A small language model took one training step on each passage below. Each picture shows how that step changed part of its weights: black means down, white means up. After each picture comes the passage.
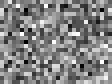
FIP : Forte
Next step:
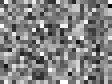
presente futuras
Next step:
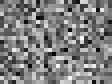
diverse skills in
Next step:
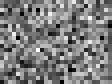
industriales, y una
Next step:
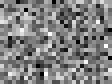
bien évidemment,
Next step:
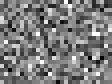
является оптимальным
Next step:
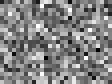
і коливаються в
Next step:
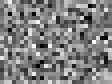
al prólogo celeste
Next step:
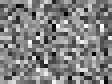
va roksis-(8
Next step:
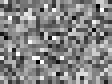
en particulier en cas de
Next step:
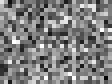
проблем. Другий
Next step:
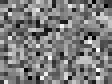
interferencia. En este
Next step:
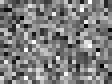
puede afirmar, que
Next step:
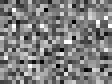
introduction of technology
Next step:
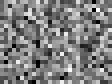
of ultra-right
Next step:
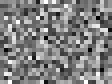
и докторантуру
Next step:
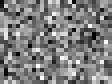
Utara berupa
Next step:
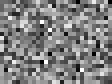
Les lieux de
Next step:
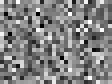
waktu 5 second
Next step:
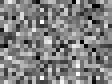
peralatan maupun
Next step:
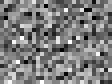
counted as one of
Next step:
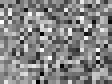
1, sedangkan
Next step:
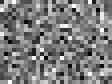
aumento de 110 para
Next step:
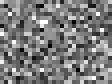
izbrano mesto
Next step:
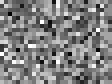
Avec plus de 16
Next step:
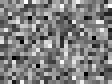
de la naturaleza
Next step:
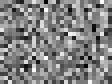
sein des agences
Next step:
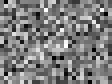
en la vida humana ?
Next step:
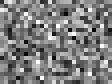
cruciformis* é
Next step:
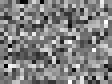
zorla kabul
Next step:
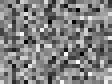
(-) Gastos de
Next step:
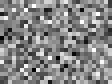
Martens, K.;
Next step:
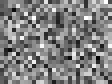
героизм и
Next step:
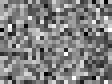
को दूर
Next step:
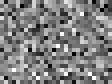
turlarga bo'lishidan
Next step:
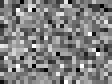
Andrés Abad¹
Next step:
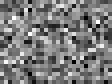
junio 15). In
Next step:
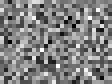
yo'l ma'nosini
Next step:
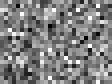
Complexity Theory in
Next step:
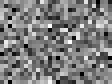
waren die Polen einer
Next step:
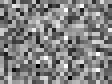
en los modelos, como la
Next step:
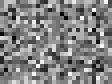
vayron etdim.
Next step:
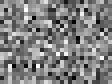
como o Banco de
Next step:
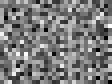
jarayonda investitsiyalarni
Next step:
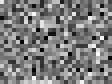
mais à educação ao participar
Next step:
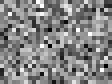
в штатных и
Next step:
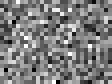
■ «Lager
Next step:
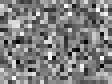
platform internetowych
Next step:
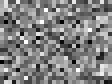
and explanations where
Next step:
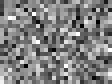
FAyCH, integrando
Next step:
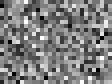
bo'yicha prorektori
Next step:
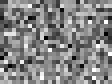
ish, Navoiy
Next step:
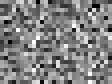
هدف التنمية
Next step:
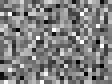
and mutual aid,
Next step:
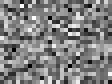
Mal Infect*.
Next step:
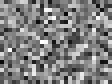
market". Access
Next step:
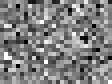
hin öffnet sich
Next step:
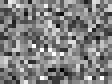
acordo com Souza
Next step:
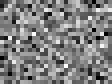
de Deus", podendo
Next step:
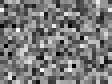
analysieren. Die
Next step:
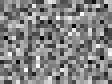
qismni o‘zida
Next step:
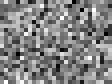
interessante para mim,
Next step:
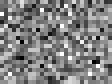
que hay que resolver a
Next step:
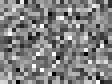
Т., Рашитов
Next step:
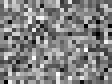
o‘quv yurtlarida
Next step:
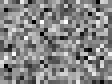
1. Qosimov
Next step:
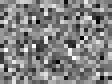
klassik va zamonaviy
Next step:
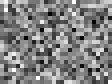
zaifligi, uning
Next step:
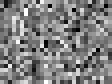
atividade agrícola
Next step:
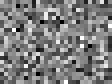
their spontaneous
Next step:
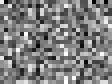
न कोई
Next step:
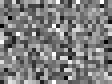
Croația (stat
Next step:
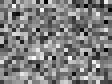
en las dimensiones del ser
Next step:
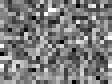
saturación en ácido
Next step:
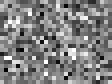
hattoki zamonaviy
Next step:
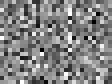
natural conditions. One
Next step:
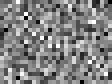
haqida bilimga ega
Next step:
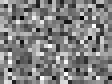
como ações educativas que
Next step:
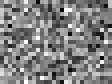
Azulen yurak
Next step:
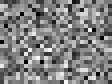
último mês,
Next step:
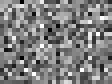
сифатида тергов
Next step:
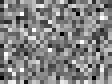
de medicamentos e a
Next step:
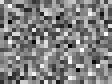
o'rganish hayotiy
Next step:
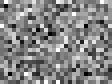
próprias ideias,
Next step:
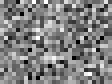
másik szaúdi
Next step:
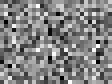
розрахунків, проте
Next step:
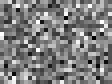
tot 8 in tabel
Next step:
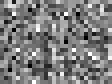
НА ПЕРВОМ
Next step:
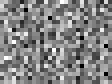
nf nf nb
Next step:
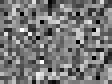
apresenta uma estrutura mais
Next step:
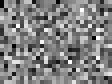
telah dilakukan
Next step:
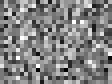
qayd qilinadi).
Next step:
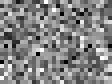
& Gunawan,
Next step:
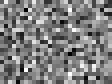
раз более высокий
